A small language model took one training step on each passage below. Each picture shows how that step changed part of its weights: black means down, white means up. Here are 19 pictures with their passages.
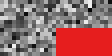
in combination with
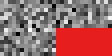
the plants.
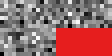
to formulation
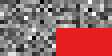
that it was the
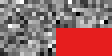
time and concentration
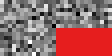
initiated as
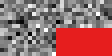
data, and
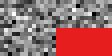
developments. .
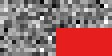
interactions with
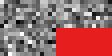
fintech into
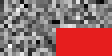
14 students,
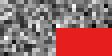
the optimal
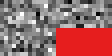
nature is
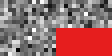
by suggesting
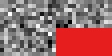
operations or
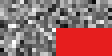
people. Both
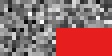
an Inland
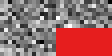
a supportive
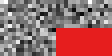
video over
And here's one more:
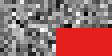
country or
